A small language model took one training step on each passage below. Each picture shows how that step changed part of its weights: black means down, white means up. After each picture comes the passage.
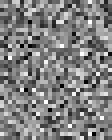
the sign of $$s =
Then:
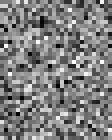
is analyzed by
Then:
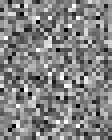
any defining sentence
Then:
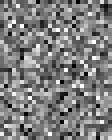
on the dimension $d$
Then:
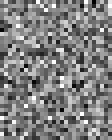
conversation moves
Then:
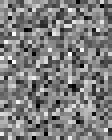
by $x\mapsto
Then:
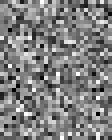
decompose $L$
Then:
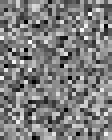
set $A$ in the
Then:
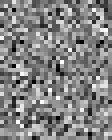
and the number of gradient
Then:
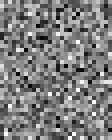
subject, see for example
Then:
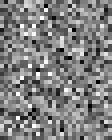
Moreover, the following
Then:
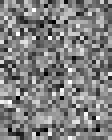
that end, herein
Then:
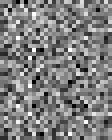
upon is not locally
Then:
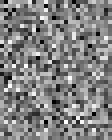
University of
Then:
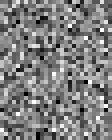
factors through an isomorphism
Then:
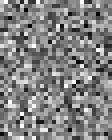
formula we readily
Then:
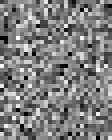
length $2$ under
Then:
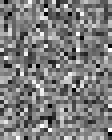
N}=\rho \left(
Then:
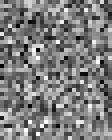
the scalar product in
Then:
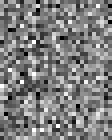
unique fois.
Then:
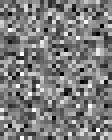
This entails the
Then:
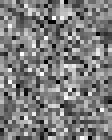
Remark that dimension of
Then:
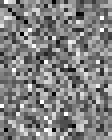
hard to see that the
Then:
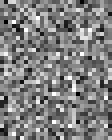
(i.e. such
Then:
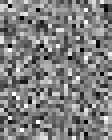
height #1
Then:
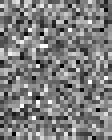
the following is satisfied:
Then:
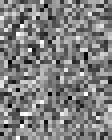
following, let $X$
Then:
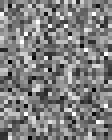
we denote by $\add
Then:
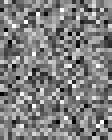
F$ is continuous and
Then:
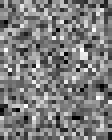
there are edge groups
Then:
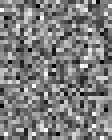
the evolution equation of
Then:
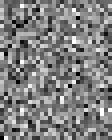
algebra, amenable
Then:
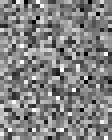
sum of Dirac
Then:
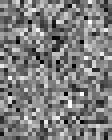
the notions of linear form
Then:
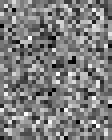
and \begin{equation}
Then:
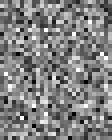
the reference list
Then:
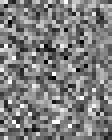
schemes that for the
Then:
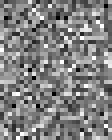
numerical study of
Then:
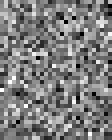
from the previous section.
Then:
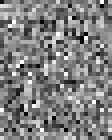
beam The first numerical
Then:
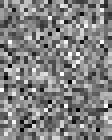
there is a vector space
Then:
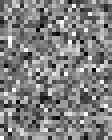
of $\mathcal{L}$.
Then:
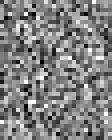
the purification
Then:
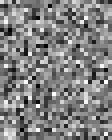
suffices to show there
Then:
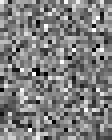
then there exist constants
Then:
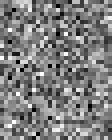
Therefore, the only
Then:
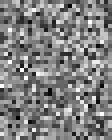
the author's
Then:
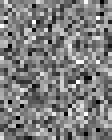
we formally construct
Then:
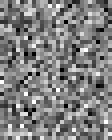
the corresponding extended
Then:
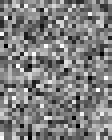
of this theorem requires the
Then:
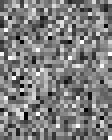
of part (ii) of
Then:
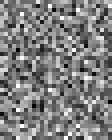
is not unique in general.
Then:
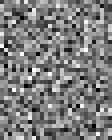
equal to $1$, such
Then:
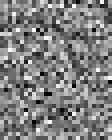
this case we use the fact
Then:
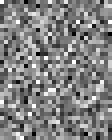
list does not state
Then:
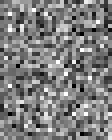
both of the same type).
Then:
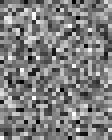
the generalized version of
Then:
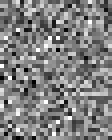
the center of
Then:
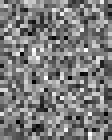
to the complex scalar
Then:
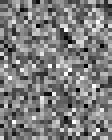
time, and that all
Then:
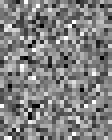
by any polarised
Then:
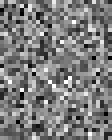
to the contradiction
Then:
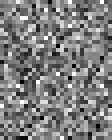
a constant of modulus
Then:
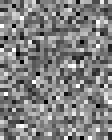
argue as in Section
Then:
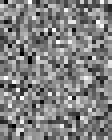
last inequalities,
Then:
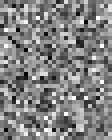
easy to see that
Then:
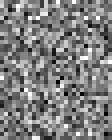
the action of the translation
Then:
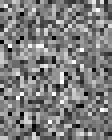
in the energy norm
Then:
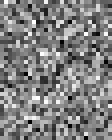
body within an
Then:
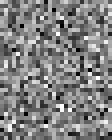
concept. A set
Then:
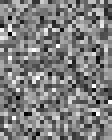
for any $x\in
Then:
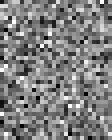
be matrix-valued in
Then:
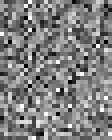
building upon
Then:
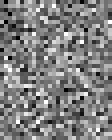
\end{proof} We
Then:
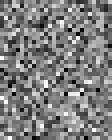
of tangles is
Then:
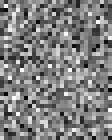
operators, along with
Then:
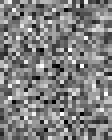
user selection of
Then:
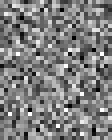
$G_\gamma$ where
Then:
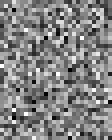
and $I\in
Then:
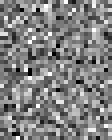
a piecewise defined
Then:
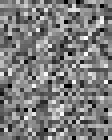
Proposition 3.2 of
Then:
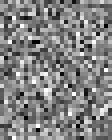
closed Riemannian
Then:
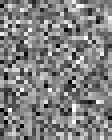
which is bigger.
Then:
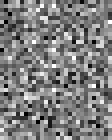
\end{equation} or
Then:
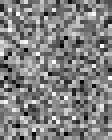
\geq 0$, we see
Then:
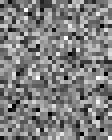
dissolved because
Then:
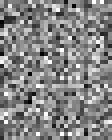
and admitting a
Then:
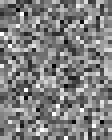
to drag it
